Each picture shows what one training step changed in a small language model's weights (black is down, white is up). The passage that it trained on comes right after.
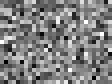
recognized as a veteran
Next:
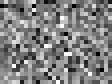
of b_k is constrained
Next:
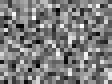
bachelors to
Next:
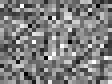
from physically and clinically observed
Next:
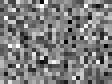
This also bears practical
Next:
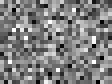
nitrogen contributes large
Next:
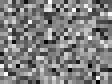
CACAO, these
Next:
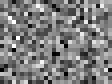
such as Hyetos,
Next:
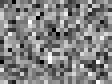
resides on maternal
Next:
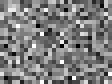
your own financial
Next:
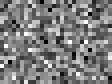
known and untruth to
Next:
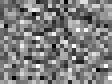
the review of a London
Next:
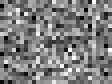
[21] in order to define
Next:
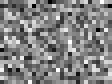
of age. This perspective
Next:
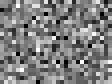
Port Harcourt,
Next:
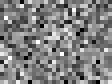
can be easily explored
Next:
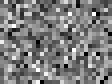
had been a military training
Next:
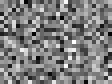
of wrong-site
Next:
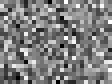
traditionally revolves
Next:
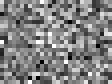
not potent enough to
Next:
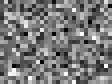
monitoring of its quality from a
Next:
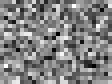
also have a negative effect on the
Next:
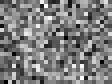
address resource gaps. The
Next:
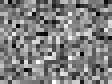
optimized then a short and
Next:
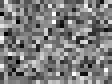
and terraces are
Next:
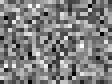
trends with turning
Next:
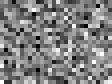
the distribution and taxonomy
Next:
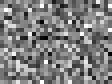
shows that the standard deterministic analysis
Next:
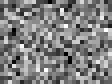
and environmental impact in the
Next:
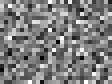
selected depends on the accessibility
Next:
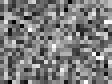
human resources to manage all
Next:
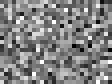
The Shame and stigma
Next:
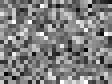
of coupled singular
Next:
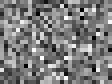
procedures: In step
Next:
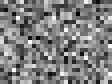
to the placeholder to
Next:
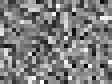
the general speech culture of
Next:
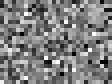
goats; poultry;
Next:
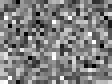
unprepared for the
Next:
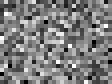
rheological cycle of a
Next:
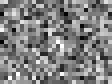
sector international regulations.
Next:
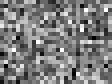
in order to get the required
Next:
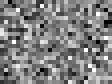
modern computer technologies, it is
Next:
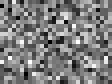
out to ascertain the
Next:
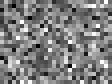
continuous delivery,"
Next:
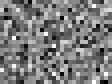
ring nitrogen
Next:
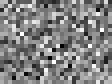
Covid-19 and fall
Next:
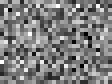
ROENTGEN image
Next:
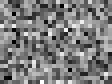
subjects the MC score was
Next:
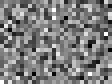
Even across Asia, the
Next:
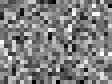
for their regular diabetes
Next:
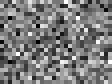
- représentant
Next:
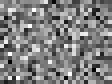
diffusion method for the
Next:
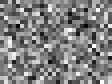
were more sedated than patients in
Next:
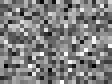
failure loads in
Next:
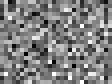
their components, the values being
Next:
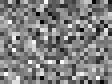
consists of text structure,
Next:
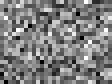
to state that the contracts in
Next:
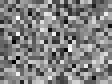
orphaned of both
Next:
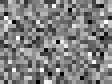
nitrogen atoms
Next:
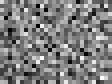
By making a simple
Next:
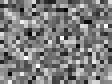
of good skin flaps
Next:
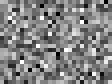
Woollard J.
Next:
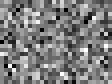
Although extensive research has
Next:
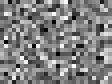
a variety of functions in
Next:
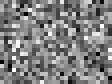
need to be uncovered and
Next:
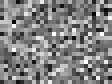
respectively. The pH of
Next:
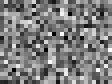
characteristics of scar modes in
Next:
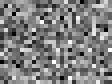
knowledge of the hydrate
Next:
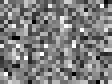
protect the environment - Less
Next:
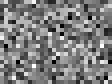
community inhabitants in
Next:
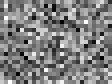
Extractable 34
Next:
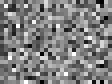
continuum emission at the
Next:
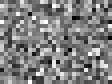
FIGURE 5 |
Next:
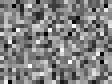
aimed at further enhancing
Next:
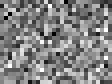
real-world evidence
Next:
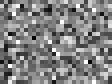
searched. The elite
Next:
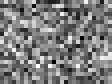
of resource allocation with
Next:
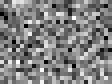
New methylene
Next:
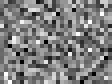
the fine dining theme,
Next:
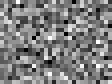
formats like:- 1.
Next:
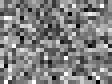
as the **Best Project
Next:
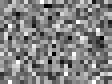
since very fine meshes
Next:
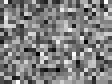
pollutant load by the
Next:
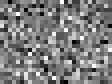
physically enacts the
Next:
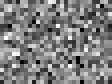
other 150 reported a negative
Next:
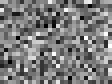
should be performed and ascitic
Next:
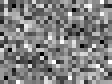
environmental commitments of
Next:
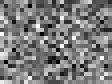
metabolism in response to
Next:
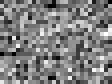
rats was observed.
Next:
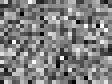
to transmit the recovered
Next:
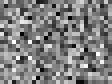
elaborated as a part of
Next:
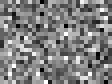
abnormalities, growth
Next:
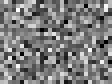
morphology but smallest size
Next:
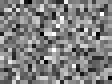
va ma'rifat"
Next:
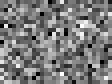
correctness of the results
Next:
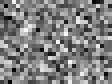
easy to discern a
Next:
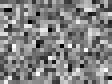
the macrocycle
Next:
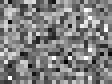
report on validated tools
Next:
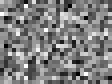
effective preprocessing.
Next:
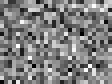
the better one to use; we
